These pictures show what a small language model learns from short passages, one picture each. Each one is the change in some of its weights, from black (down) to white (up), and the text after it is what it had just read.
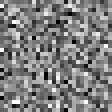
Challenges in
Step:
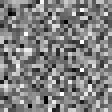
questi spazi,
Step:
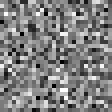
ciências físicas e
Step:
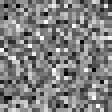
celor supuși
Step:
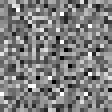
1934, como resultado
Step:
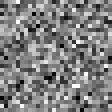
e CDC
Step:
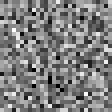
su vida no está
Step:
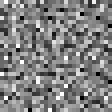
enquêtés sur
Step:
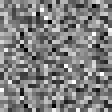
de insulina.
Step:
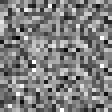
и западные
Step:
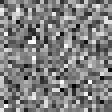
disso, o grupo de
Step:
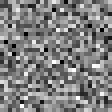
понятиях о
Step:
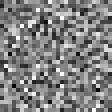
себе, а
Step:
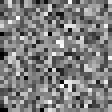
song ends
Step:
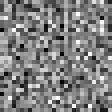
docente, etc.
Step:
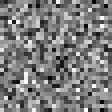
tafakkur organi
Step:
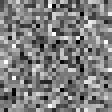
с общественностью,
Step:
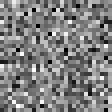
datos que no han sido
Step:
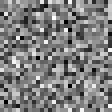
création de la
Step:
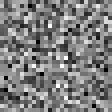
amaliy muammolarini rivojlangan
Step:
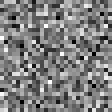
was, kon men
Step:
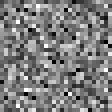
o da Universidade Federal do
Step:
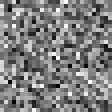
boshqarish mexanizmini
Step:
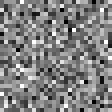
a montré que
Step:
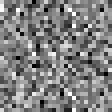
doimiy emas,
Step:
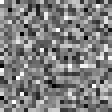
rivojlantirish qobiliyatiga ham
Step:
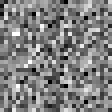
TEMPS DE
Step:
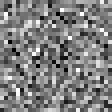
u svjetlu
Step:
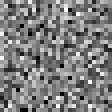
jarayonida sportchilarni
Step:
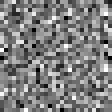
mahisa, dan
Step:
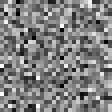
unei interacțiuni
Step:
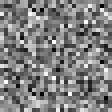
de nada adianta
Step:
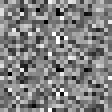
necesariamente deben
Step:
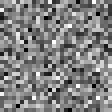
le fait que dans les
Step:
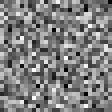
shakllantirish dolzarb
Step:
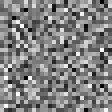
a poesia de
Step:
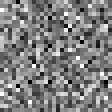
voprosu o
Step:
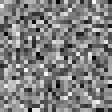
éclaire sur les
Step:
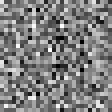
futuros, como a
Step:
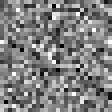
сниматься и
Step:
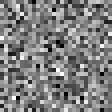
sobre a complexidade do
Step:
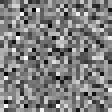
En cada una de las
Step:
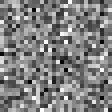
developed on the
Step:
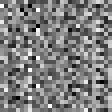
pero el cambio
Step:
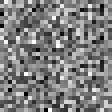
realization of the fundamental
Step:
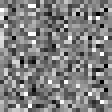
faqat kuzatuvchi
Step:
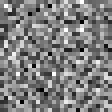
die met Sint
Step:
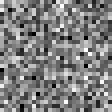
berish texnologiyasi fanidan
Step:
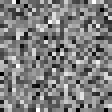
recherche, il faut
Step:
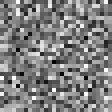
что йотированные
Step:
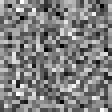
and mortality
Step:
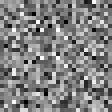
la Société du
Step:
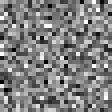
– барқарор
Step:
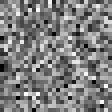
которые в свою
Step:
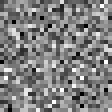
der ihn alfo
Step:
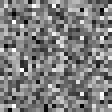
comparar los efectos
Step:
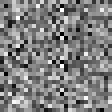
desenvolvidos pela
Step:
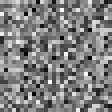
در بورس
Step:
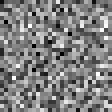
Enfin, les
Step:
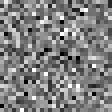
colonialidade ou
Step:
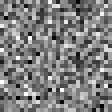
формируется в
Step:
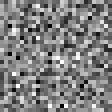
La educación ambiental
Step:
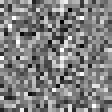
irqi, tana
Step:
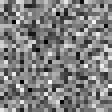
har bir bosqichlarida ular
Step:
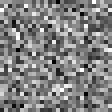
à diversidade e da
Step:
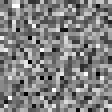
PSI yordamida
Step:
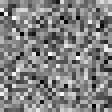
tanishtiriladi va
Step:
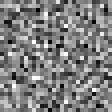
- Bayes
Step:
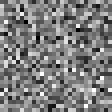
de preguntas
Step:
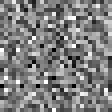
mais o aluno da
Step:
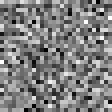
belgilab oldik.
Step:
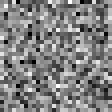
yetakchi tarmoqlaridan
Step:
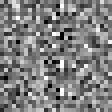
цвітіння та
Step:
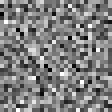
e a chamada
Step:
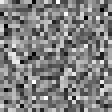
AQSH va
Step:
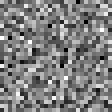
admitir que a
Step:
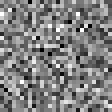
les acusa de
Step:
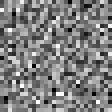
wurde als
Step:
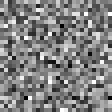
и Артериальной
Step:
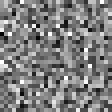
der Wet en -
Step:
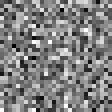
el Tratado de
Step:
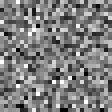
2 IGNITE
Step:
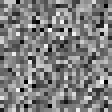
ayıplama ve
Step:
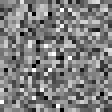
ilegal, identificar
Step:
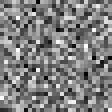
ولكن كان
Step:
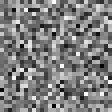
geográficas con
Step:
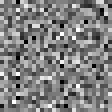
general del colonialismo
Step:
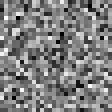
no treinamento
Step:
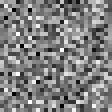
sexual do homem
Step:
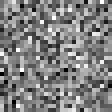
їх реалізації. Для
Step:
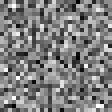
культура и спорт –
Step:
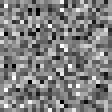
qurollari bilan ish
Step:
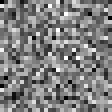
других мер,
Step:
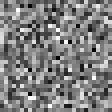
shuningdek, oilani
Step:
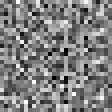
el 83% con
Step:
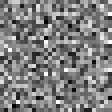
положень про
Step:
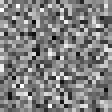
kiradi, bu esa
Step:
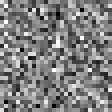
com o projeto de
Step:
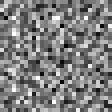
World Health
